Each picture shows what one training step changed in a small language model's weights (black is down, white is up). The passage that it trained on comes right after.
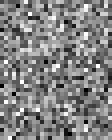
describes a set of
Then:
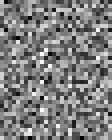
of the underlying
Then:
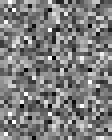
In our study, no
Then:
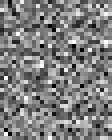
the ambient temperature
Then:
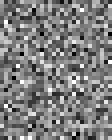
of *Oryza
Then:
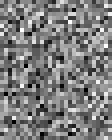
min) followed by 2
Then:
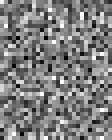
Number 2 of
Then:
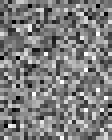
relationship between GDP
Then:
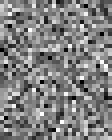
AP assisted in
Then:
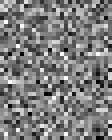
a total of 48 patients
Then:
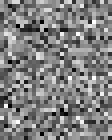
that every infinite
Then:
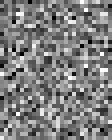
settlements where they
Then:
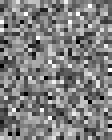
generate electricity that
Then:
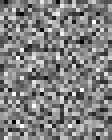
(as in terms of
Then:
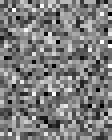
of spirituality
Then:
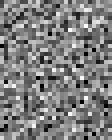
but hamper research and
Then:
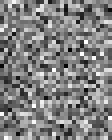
the risk of predator
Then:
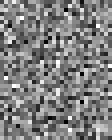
level the behaviour was
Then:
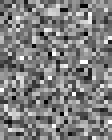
flow front temperature,
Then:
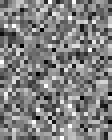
under normal conditions.
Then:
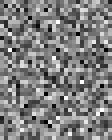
AR in teacher training
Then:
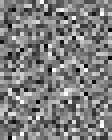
phases? SQ 8
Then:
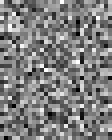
of the backrest has
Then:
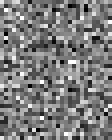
and lowering energy and improve
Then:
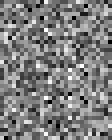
control circle.
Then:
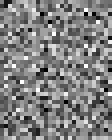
present any decisive approach
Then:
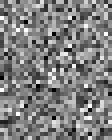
conclude that with the
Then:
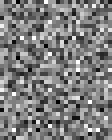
C. NDAC
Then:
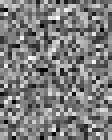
requires : C,
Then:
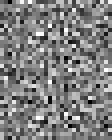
PV module
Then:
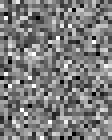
to be regularly
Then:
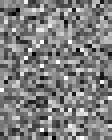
with diamond in
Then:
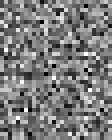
of fresh water,
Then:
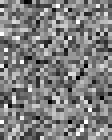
becoming very clear that
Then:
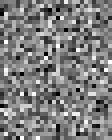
goals. This is a
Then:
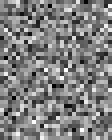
them in the network are
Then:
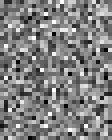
of customers who
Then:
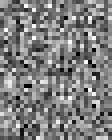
a specialist of
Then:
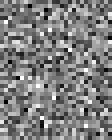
total change leads to the
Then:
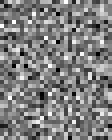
cervical os and
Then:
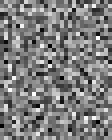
a complex and serious
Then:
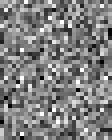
several factors including that every
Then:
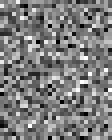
on them to give up
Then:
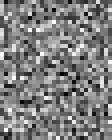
of plant parts of
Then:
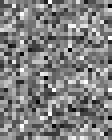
difficulty and
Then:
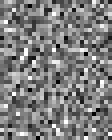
It can be obvious observed
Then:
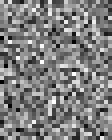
phenolic content
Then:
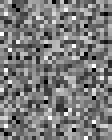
images. 5.
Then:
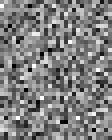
specimens tested in
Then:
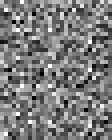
unclear to what
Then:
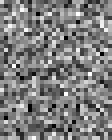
nitrogen, and
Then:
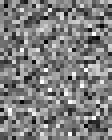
and bases of development of
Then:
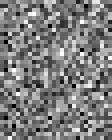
that emotional and financial
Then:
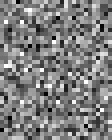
of ten years) for
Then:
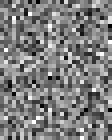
bank loans are
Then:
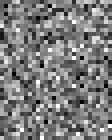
and collaboration;
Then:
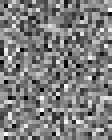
analysis at cohort level
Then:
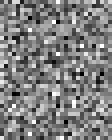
has to be pointed
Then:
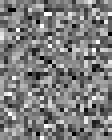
and dual task),
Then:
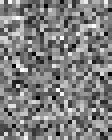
y web physical
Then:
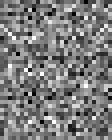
them is associated with one or
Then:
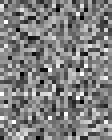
was ABCD
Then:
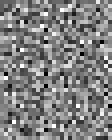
Effects of
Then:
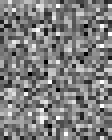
diagram when the
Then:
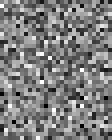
with a small amount
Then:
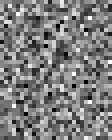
compensation. Our
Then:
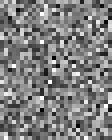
st edition) 30
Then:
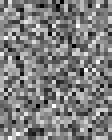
in carrying out their
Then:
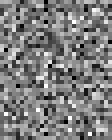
and predictions. They
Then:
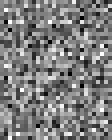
2) suggests integrating
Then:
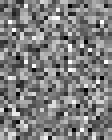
the list of services,
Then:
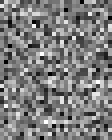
technique and stationary
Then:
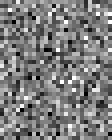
to isomeric
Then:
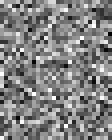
one of the main tasks
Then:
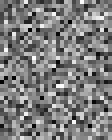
detailed analysis of the
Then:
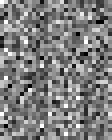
MAC Media
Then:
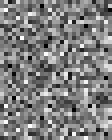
across the Congo
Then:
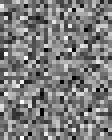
to calculate an
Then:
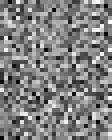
under the aegis of
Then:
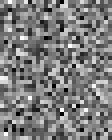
Prolong life 58
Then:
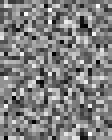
The damaged
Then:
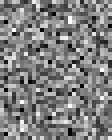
the design, development and
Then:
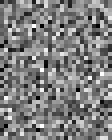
threshold that is
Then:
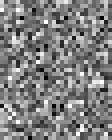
technical expertise,
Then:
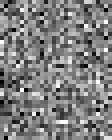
scattered across all
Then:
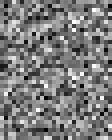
and security. The
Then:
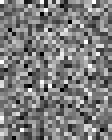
decided not to make
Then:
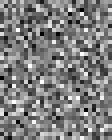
control, on the organization
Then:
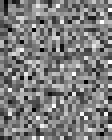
competent court
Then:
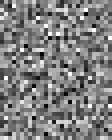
the shifts observed in
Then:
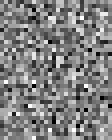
work was also supported by
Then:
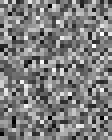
\equiv M'
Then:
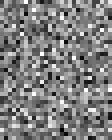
a multilayered approach
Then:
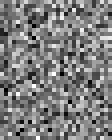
relevant studies carried out
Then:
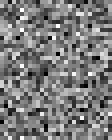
from January 13
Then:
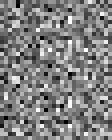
operational goals.
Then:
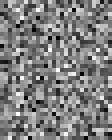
successful gender,
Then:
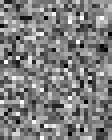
of the process parameters are:
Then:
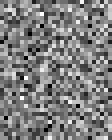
motivation) and
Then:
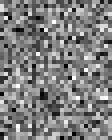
to simulate the
